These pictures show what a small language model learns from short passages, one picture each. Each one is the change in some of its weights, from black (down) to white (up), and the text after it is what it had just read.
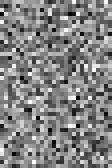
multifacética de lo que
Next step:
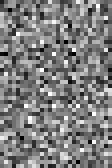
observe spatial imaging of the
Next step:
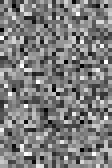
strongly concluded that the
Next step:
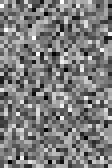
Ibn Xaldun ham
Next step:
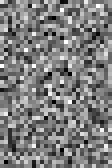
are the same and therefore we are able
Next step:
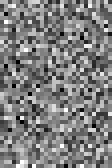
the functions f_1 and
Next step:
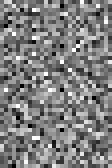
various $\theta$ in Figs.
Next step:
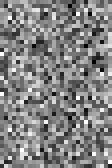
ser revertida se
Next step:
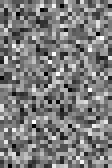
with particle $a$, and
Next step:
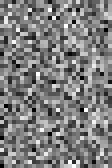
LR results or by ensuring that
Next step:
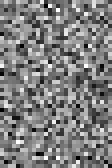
oMSTO. This
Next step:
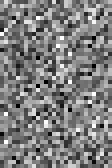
of ICLR points under different
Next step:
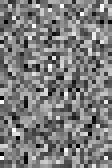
issues due to the
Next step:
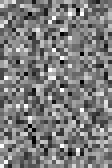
by \bsub \be
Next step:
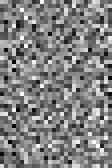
связана с
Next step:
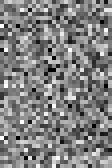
de budur. Bu
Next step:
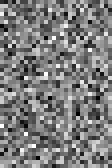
conflict analysis approach to address the
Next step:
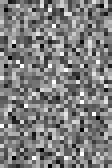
to vary freely over positive and
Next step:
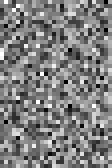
bowstring. During the
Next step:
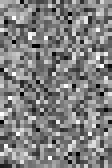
здивування, коли
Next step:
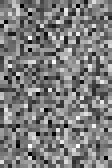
has been supported in part by
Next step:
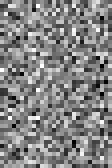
ресурсов в
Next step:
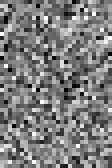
infrared opacity of
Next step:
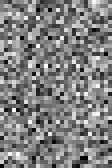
тақдирда, бу
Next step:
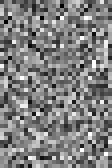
a state is its ability to
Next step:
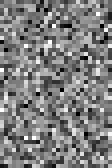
value from (nitrogen,
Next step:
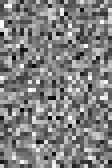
and supplies to clean
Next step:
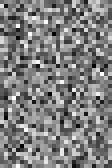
systems within higher education institutions
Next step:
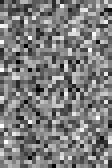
isolate the effect of individual
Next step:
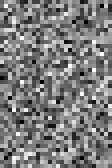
of case-study 9
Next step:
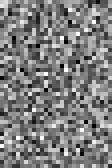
are separated clearly. Fast
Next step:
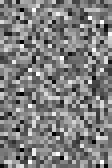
If the answer is YES
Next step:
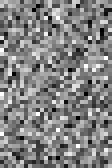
va umrbod ta'lim
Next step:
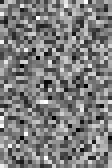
and software components of the system.
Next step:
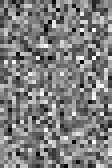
the absorption. The polarization of
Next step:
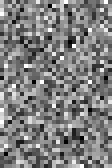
ichki va ziyorat
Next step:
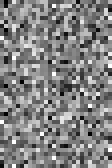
desde la perspectiva
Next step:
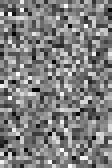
it captures the individual and collective
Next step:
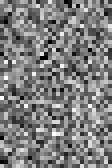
lives and reduces
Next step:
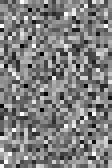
the most accurate ratio is
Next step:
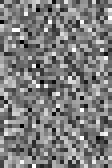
Rothweiler &
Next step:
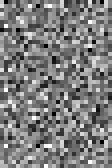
as further depicted in
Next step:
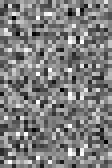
\sin\varphi_s \\
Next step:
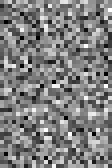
Eksp. Teor.
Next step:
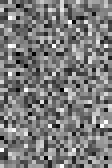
(after drying).
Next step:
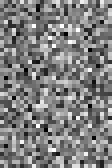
Committee adopts
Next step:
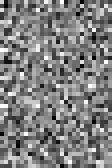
single best answer questions in
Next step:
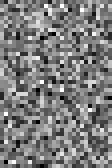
during the charge/discharge
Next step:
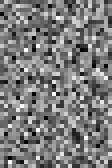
missing values, and provide
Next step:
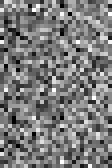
the $y$ and $z$
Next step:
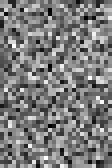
to the emission transitions.
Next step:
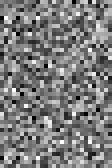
in the computational model 83 where
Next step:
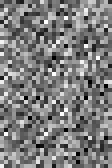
sobre ecossistemas
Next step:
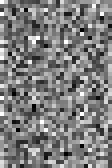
Journal of Theoretical and
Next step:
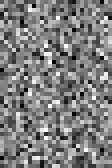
security. This assumption no
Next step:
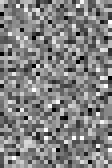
sanaladi. Ushbu
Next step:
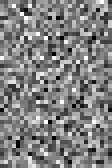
may have important applications in the context
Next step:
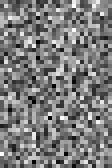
astrophysics and particle
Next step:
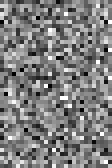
millicharged atomic
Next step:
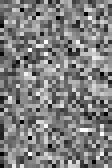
ARICE RV operators
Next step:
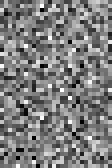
With $D$ we denote
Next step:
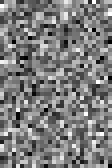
use of optimal parameters in
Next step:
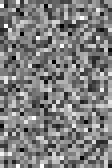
will play the crucial role for
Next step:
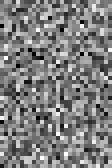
water resources and taking measures
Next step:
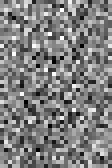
necessary to determine coexistence
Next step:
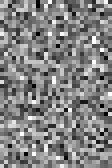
to cause metabolic and
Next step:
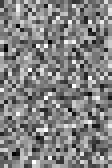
Disc diffusion test.
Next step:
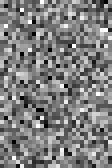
a first stage without the
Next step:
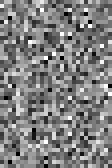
leaving us with a pure
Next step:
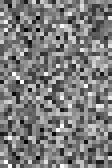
rate theory for the dynamics of
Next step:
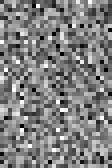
women's enterprise activities
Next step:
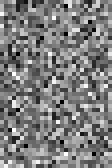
the European Commission's
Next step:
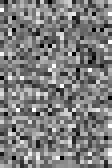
actividades realizadas por cada
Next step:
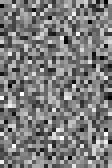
no control over the recording methods for
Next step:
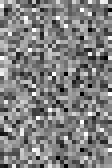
daqiqa): 5 ta
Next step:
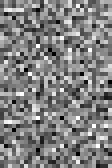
approach is not equipped to
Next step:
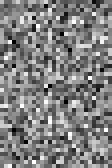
(2021). Modern Uzbek
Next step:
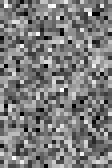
on $\varphi$, the {\it charge
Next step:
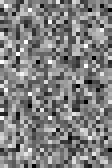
Medicine, Saveetha
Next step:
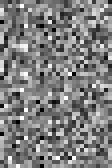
a realistic amount of
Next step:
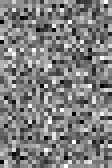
के जाल
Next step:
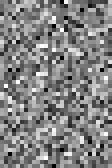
barqaror moliyaviy
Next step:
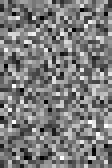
the new condition for fragmentation
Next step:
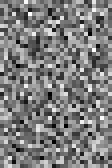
"The Future of
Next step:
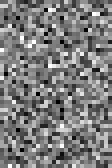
partially massless theory, including
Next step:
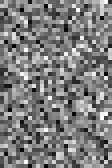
of a model. In this study,
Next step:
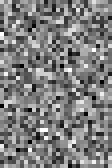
events. Some of the most common
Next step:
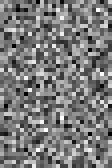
and performance point of the structure. The
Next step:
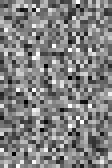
affordable computation resource
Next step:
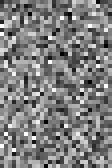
create easier pathway to
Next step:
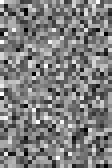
та вторинних щодо
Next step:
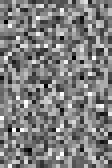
with the experimental measurements [23,
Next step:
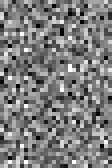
1\right\rangle \right)
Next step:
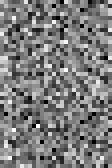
xalq maqollarida
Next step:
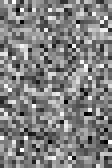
pole at a much larger
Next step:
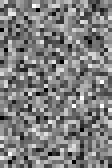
are able to hold on to some
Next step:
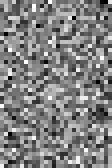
alebo rozhodnutie
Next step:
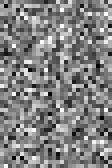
management skills in directing achievement
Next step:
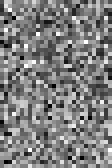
a controlled nucleonic
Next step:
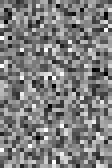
hydrogen molecules.
